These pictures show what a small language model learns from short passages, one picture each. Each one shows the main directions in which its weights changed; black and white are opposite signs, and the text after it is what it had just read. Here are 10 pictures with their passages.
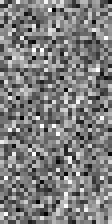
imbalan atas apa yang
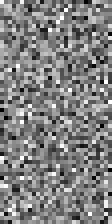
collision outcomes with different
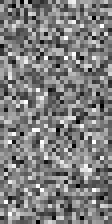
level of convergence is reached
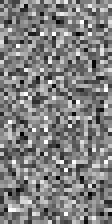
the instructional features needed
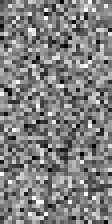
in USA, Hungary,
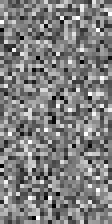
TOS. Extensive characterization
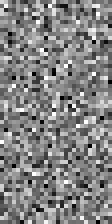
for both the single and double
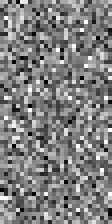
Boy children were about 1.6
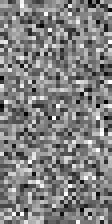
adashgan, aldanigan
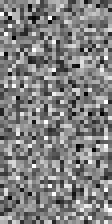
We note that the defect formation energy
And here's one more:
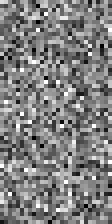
The ISSN-C of the
